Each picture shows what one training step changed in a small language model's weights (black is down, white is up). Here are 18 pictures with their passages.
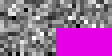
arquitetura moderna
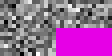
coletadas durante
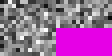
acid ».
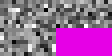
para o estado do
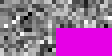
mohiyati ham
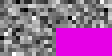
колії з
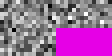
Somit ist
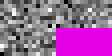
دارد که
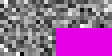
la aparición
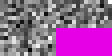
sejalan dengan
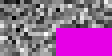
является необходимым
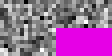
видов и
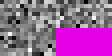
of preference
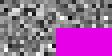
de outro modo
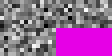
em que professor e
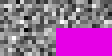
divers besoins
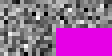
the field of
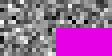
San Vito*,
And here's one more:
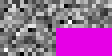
ularni mustaqil
